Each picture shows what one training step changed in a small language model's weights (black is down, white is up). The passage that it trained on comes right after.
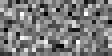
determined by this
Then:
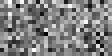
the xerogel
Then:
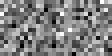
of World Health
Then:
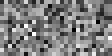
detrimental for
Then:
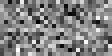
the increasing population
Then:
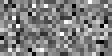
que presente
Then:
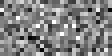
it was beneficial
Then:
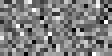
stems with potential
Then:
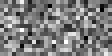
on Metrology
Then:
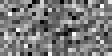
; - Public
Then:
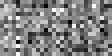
Oral Anti
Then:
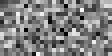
social, and economic
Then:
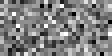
polarization component
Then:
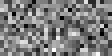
and unified the
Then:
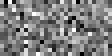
unit, -
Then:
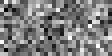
Activity class,
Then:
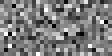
meet the cultural
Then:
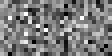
research interests include
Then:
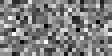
2020 research and innovation
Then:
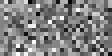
the volatility
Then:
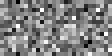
was positive in a
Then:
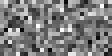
aim or objective
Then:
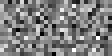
the adaptation
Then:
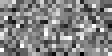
of the integrative model
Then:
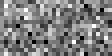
of principles
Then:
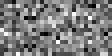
least about:
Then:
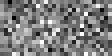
seeds, a
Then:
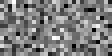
are more readily
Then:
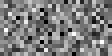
the course and
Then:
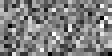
on the characteristic
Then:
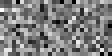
the sliding
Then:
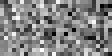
arena, personal
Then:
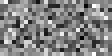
list of publications
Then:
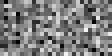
in several real world problem
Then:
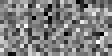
on encrypted
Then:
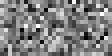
of the respondents.
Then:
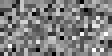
number of turns
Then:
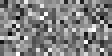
the price is
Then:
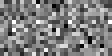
as a wedge
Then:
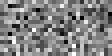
service is not available,
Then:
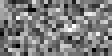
patients were selected based
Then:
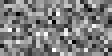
of long-term
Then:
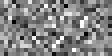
then part of the
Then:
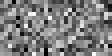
forest economic
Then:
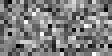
floating platform
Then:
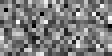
and the former
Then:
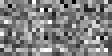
has also been produced
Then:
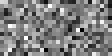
delivery term
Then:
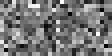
Applications you
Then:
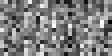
women diagnosed
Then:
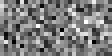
several million
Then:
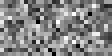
in the English
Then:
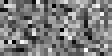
whole world respects
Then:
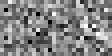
made it much
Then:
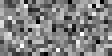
in the experiment.
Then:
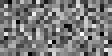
on eleven
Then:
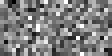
observed by means of
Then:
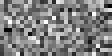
two semesters
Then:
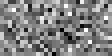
the resonant
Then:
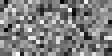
of contemplating
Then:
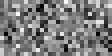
as dendritic
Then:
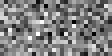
rear wheel
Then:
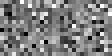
plant extracts
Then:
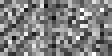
Department of
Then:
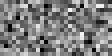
model in adverse
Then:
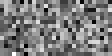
in solution. The
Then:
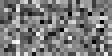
NBr ₂
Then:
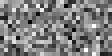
application. The aim
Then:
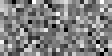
to the Roman
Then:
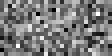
immature stages
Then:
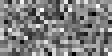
a systematic and
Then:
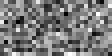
In contrast, under
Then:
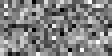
inputs, for
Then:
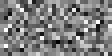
recent developments in
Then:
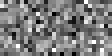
into participating during the
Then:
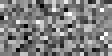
The youngest
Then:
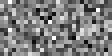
among others. The
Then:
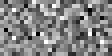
as we can see that
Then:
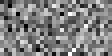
the evaluation such as
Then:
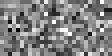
solvability of the
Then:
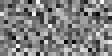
LB6 MS
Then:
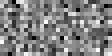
of syringes
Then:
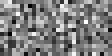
ill. -
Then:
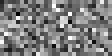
mean land surface
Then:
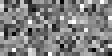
from the new species on
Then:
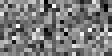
RFI is
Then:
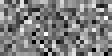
to the concept of
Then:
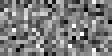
significance: The
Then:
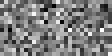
Health Data
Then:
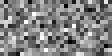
is to overcome
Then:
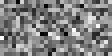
humidity, and
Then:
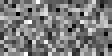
second OFF to
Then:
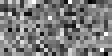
the accumulated
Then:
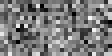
Two respiratory
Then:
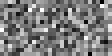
to Nuttall
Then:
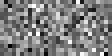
to explain how
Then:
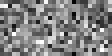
databases, which
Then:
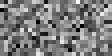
effort into completing
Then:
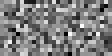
– Ordering
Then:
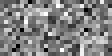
that overall, there
